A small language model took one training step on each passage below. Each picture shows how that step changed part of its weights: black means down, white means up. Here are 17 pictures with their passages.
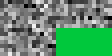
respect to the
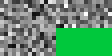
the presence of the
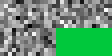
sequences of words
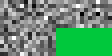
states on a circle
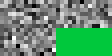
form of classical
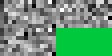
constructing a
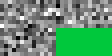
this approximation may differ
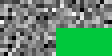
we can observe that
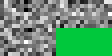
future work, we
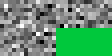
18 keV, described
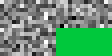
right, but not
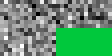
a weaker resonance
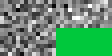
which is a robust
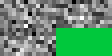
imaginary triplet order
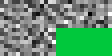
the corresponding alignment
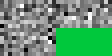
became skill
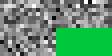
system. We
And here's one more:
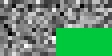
metallic region must
